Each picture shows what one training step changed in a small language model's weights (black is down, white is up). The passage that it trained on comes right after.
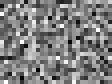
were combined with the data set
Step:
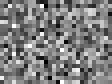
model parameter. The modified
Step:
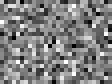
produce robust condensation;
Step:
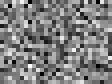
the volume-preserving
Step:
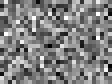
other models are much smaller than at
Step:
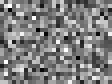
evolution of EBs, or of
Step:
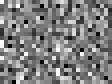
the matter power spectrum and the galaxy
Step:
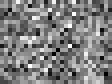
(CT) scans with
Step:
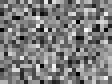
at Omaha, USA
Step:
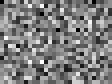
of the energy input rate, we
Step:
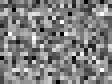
Table 8. The table
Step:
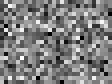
mobility and the most effective
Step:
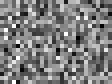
that is being built at the
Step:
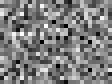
to the one shown in Fig.
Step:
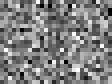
acceleration in SNRs,
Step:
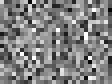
want to solve the integral
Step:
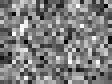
completed and prepared for
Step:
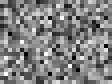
We argue that all these problems
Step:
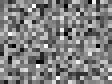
flux at ``depth''
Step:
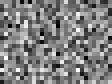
holes, unless there
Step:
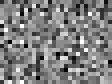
in a drawn glass
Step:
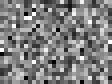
order parameter is a smooth
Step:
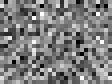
channel $\ups\to
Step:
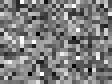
\centering \plotone{}
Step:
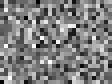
of the window. It would
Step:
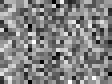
spherical wave modeling rather
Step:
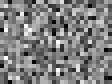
for the right panel is a result
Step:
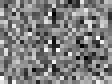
mesons, at an energy
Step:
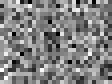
emergency situations. This
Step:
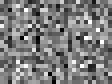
factor competes well with the
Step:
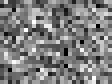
first order in $\Delta T$.
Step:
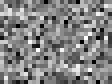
\bar \nu)$ is the
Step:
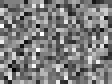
For the leading contributions resulting from
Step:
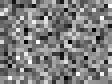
states of the $A$ and
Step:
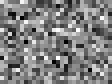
to the BH growth in a
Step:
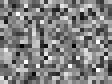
axis, NS can emit
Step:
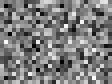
name &Opt.&
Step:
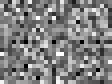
a constant factor). Then, after
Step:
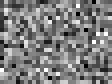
Construction of low-energy
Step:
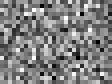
the topic requires further investigation
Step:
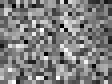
production mechanism of dark matter is
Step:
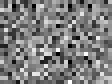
current $\IFlux$
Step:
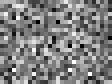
each other through a feeding
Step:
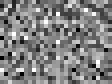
used for maximum spatial resolution and image
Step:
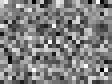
have identified that this is the case
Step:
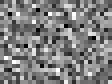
of our primitives,
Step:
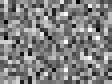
several perturbative treatments.
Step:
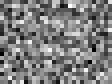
triggered. For
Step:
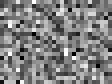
models and modified gravity theories could
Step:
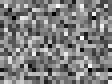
on the short-time stage
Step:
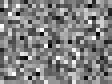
configurations with the same value of
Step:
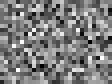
more highly scattered initial conditions
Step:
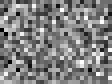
has been trained on. By
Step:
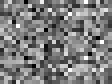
+ \left| \left(
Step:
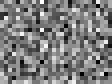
10^{-3}$ from the experimental
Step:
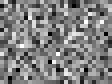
with a value of $2
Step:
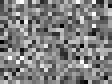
in \emph{Proceedings
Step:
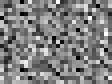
estimated to be equal to or smaller
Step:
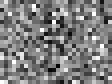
written as \begin{align}
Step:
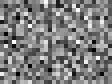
indicate the best-fit values from
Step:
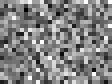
using JupyterHub
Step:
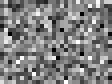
In fact, such a setting is
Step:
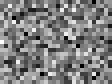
of the K-band magnitude reported
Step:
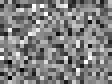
is the initial crack width
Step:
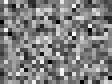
One possibility is that this potential
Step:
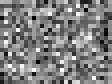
\end{align*} Thus
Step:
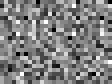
of the existence of several stellar
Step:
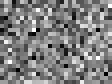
the $\sigma$ variables are given
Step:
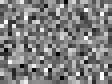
container system) with shared
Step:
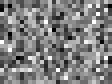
cycle language is
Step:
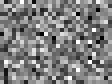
rest wavelength of the \ha\
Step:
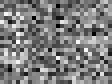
Correlation length in the
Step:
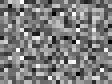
for light-elements
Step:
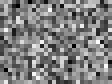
SNS. In this
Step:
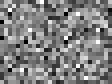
incumbent static limit,
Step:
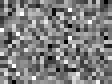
intensity during the entire
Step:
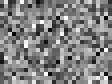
collected statistics are dependent
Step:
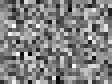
isotropic random velocity dispersion.
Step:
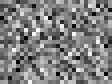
dependences on $t,
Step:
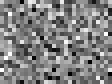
other hand, recent theories for strong
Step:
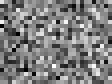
thrust can then be written
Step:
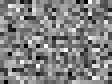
to 1 (precision of
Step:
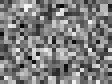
parallelism. For example, the
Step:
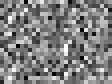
the clump locations are
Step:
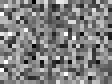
the fluorescence emission
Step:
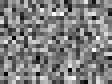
direction of the outgoing fermion
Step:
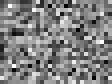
T/s. Counting
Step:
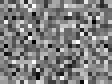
Astron. Astrophys*.
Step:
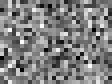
either pair of intersecting
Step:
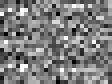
epsf.tex . %
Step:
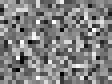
as, \begin{equation}
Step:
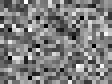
independence between two qubits
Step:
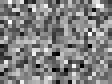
reflects the tendency
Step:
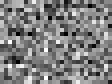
and (2) are the
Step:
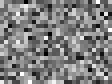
novae ordered in
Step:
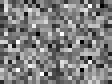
where y is placed.
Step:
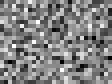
fitted damping parameter
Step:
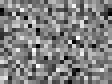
endpoint (e.g.
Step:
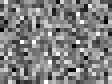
more details on the weak index
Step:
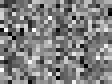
further reduce the size to
